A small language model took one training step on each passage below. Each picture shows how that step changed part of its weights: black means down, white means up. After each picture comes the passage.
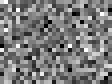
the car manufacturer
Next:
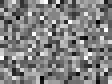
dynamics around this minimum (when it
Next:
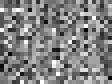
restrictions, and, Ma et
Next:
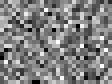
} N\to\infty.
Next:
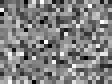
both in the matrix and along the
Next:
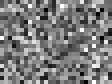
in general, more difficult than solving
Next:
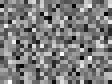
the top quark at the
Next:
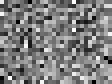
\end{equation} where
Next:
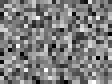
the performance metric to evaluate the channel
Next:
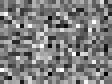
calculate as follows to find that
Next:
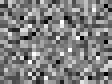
suffering with abnormal or
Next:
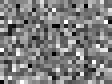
Asian Reptile Network,
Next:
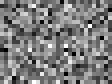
Total: 33 specimens
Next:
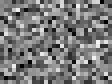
developer to predict the behavior
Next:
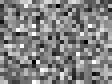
myelinated axons and
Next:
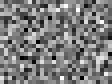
more effective and meaningful learning for
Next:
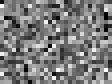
is so simple that every person can
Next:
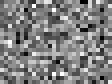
given by the mean and inverse of
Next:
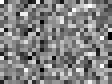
Parasq. 11 base
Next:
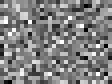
as the particle-particle particle
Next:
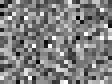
following Chern-Simons
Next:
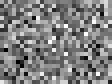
the property ({\bf 0}) or
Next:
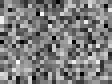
the star-disk coupling plays
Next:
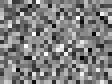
the scale-free part of the
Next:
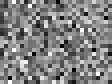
any excessive cry or
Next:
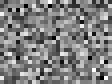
biological parameters associated with high
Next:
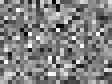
responders. Some argue
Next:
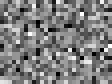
substantial when the degrees of freedom is
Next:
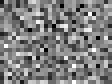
to 80 °C, and
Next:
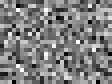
or 20000 scores are used to
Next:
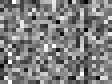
\in \mathcal{S}}
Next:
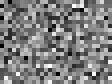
evaluative framework that both includes
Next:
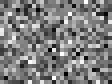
from network congestion and does
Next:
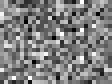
– requiring repeated prompt
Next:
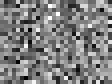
Li}). \end{document}
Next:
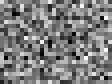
В статье
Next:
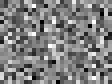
lengths one can find bound
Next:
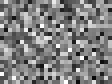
ref 13). We iteratively
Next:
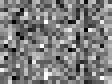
0 \leq t \leq
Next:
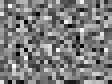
does confirm the dichotomic
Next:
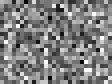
$1$ unit from the edge
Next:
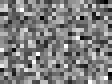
Equavilintly, we
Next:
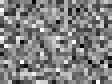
multiplicity at RHIC.
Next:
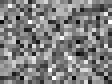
the well-known property of weak
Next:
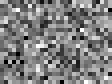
provides us with a principled way
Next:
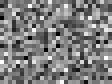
very low temperatures, the basic functional
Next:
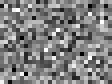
equal to 20 kΩ,
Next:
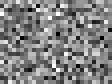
be decomposed as: $$W
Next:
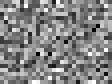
Organisations (such as
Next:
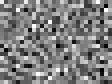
becomes essential. Such a modeling approach
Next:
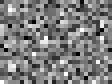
layer here we discretize the
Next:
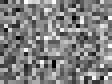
then the face $F$ is
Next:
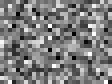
analyze the possibility of each project
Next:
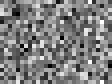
a nonempty interval in part
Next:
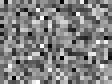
central gas concentration. We find the
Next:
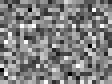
size (19 mm), in comparison
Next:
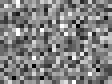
from an easy computation from the series
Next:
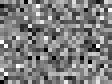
A domains. HLA:
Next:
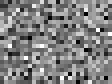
leads to a precession of
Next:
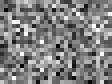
participation may be needed to validate
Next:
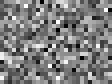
is not popularized among the
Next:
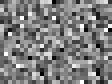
both average performance and performance stability.
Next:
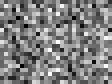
k$. Step2. Assume that
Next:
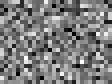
nearest neighbours (for
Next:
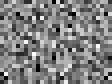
cellular network. Both the
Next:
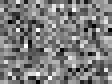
is obvious. \quad\qed
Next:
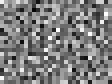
the \emph{perpetual
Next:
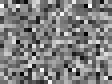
the sensitivity of such a functional
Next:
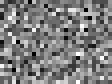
in [18] study, the
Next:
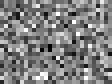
nonmagnetic layers could have introduced slight
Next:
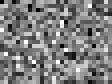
how it combines these two dimensions
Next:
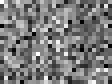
central authority to decrypt all
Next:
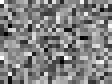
techniques adopted to refine and
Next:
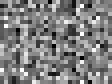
United States include the Education
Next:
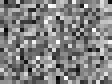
U$. \end{lemma}
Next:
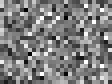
particular, I feel that the depth
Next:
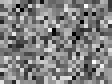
= 0$. A more general version
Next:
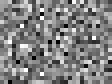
4 (retaining 99\%
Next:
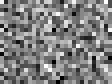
body class. Using the geometry
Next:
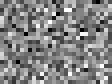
1 Executive Summary This
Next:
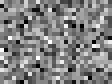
for ecosystem services:
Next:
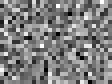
corrections to the heavy
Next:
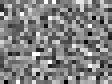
Unit\`a INFM
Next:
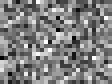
The classification of non-free
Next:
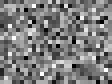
with inverse power law potential, the
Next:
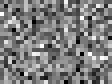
increase in T_X with decreasing
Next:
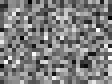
represented as V_{pp} and
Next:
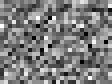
of measurements is not large it may
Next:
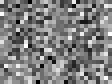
} \end{eqnarray} where
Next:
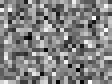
operators for spinless fermions at
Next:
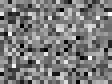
students with the opportunity to independently
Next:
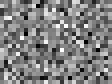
our students with high morality
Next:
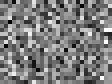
d \vec q \frac
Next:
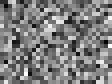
\to \cal B$ then
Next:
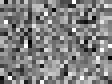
\end{displaymath} On
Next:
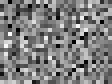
splitting schemes applied to the arising
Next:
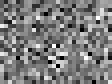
δ is the front
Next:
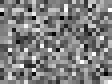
Next, we Fourier transform into
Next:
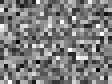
some invariant multidimensional structures can appear
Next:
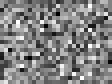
acids and traces of
